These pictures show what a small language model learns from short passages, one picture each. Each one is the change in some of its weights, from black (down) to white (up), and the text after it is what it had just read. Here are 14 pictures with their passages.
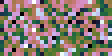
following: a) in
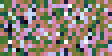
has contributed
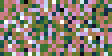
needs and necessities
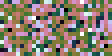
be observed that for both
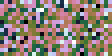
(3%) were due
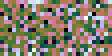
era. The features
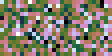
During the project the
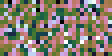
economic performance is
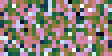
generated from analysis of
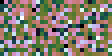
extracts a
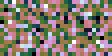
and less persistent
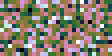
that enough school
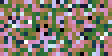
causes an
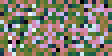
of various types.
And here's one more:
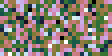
in industrial
